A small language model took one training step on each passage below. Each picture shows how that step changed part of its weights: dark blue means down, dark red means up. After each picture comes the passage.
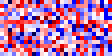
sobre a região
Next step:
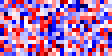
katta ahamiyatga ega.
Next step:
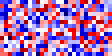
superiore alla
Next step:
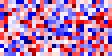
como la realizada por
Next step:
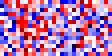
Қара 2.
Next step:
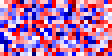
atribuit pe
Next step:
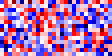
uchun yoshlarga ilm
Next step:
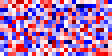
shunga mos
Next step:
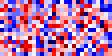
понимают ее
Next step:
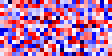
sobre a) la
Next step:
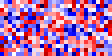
professor de Educação
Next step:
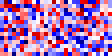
Einblicke in
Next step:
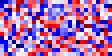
estudios hasta la
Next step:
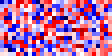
las instituciones de
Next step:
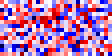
Es más, la
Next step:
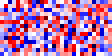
que refletem em
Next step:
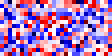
é o formato
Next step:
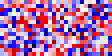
ва фарзанд
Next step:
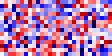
Disponível em: *A
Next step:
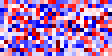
onderwerp dat in
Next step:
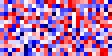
qilishi lisoniy
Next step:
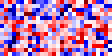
at the Casino
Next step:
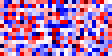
von Bestand.
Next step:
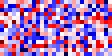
в цифровом
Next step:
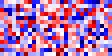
anlamaların ve
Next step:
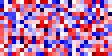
maqsad – bolaning
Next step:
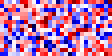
using appropriate
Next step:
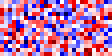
qarz oluvchi ushbu
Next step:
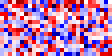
Revue Banque
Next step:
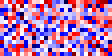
común entre el
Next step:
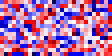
которые будут
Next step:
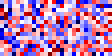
and extend the
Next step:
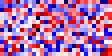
dos espectadores,
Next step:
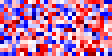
диний ва бир
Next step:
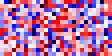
à criatividade,
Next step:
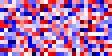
fenológicos del
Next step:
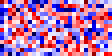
durch: aufgrund
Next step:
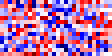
efeitos de
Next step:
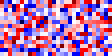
потребами в
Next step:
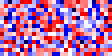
de atitudes
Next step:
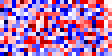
demostrado ser
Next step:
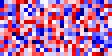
ta'minlash va
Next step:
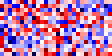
igual a
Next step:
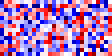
связано с
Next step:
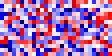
obras de los
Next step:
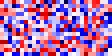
arraigado como
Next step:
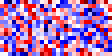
3- Modelde
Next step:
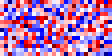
que las coplas
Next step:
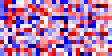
relance de la
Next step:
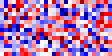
soltería y
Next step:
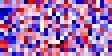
Anleitungen für
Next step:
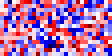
de Estudios
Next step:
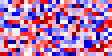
forma, podemos
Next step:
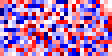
en primeros
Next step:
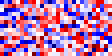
билан бирга
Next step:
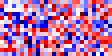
questo primo
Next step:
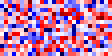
Implementação do
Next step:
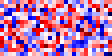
originalmente se
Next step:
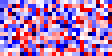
нашел свое
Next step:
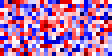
os elementos que
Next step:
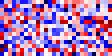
human abilities.
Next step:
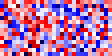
شامل ۵
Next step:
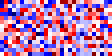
yillardagi olib
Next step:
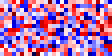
utilisant le
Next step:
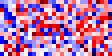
vazifasi ajratilgan
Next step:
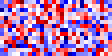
also wrote
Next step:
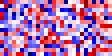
Islâmica de
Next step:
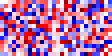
o‘zbek tili
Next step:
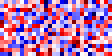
2-sinf uchun
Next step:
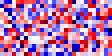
identity's representation
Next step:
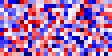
Beratung in
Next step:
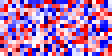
(Andre et
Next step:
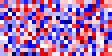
et de pouvoir
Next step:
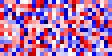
conta hoje
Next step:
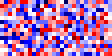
piensa que
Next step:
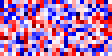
в то же
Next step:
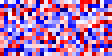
maqsadida zaruriy
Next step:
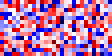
tizimining har bir
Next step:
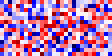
medicamentosos e
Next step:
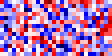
cáncer de
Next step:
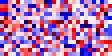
ishlari agentligi
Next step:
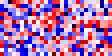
tratar a la
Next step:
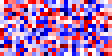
anak korban
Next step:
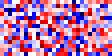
antecipada da
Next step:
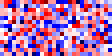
de camélido
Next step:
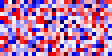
y gracias al
